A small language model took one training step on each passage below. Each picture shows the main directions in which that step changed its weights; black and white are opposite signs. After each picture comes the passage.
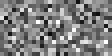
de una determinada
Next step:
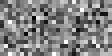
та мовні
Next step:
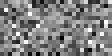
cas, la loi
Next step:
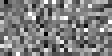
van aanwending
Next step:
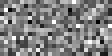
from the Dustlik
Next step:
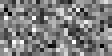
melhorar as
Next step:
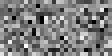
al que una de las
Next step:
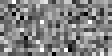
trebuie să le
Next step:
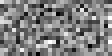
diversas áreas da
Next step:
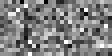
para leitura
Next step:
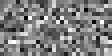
de una voluntad
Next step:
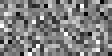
ve Rossi,
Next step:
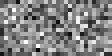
the subjective
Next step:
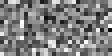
O'RQ –
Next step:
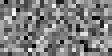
se libera de las
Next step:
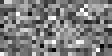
faol mineral
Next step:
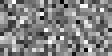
improving the
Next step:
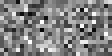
relevantes para o desenvolvimento
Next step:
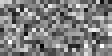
ishlarini milliy
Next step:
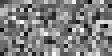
el país. De esta
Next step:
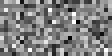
cabo la
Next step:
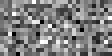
habitable. Para
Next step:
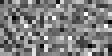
staf kepala
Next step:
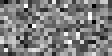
radifi va
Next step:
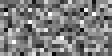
dividend over
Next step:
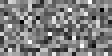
filho, ou o
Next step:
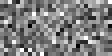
НАТО у
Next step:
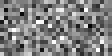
de recherche ne
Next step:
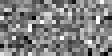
and Google
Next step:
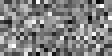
higher and
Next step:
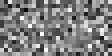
com TEA uma
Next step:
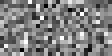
deel III,
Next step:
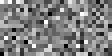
y la personalidad o
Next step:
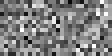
на відміну від
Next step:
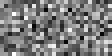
Asimismo, los
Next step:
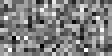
fazer parte de
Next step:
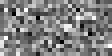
va tinglovchi
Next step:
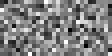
Universidad Nacional de
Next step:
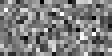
в большей
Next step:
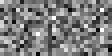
na cidade de
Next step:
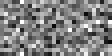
КС в этой
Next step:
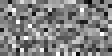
рр. на
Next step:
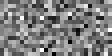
Acesso em: 10
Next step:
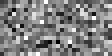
sistemas da produção
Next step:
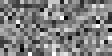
и казуальные
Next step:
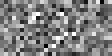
no Museu de
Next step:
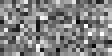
иной, а
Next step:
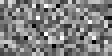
así como sus
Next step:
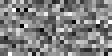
har doim ham
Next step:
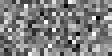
Plano Nacional
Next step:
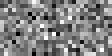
the strategic
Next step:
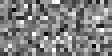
von Graphemen
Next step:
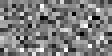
bence uygun
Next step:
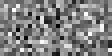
Bu, ilk
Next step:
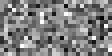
preservación digital
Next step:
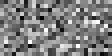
da carreira.
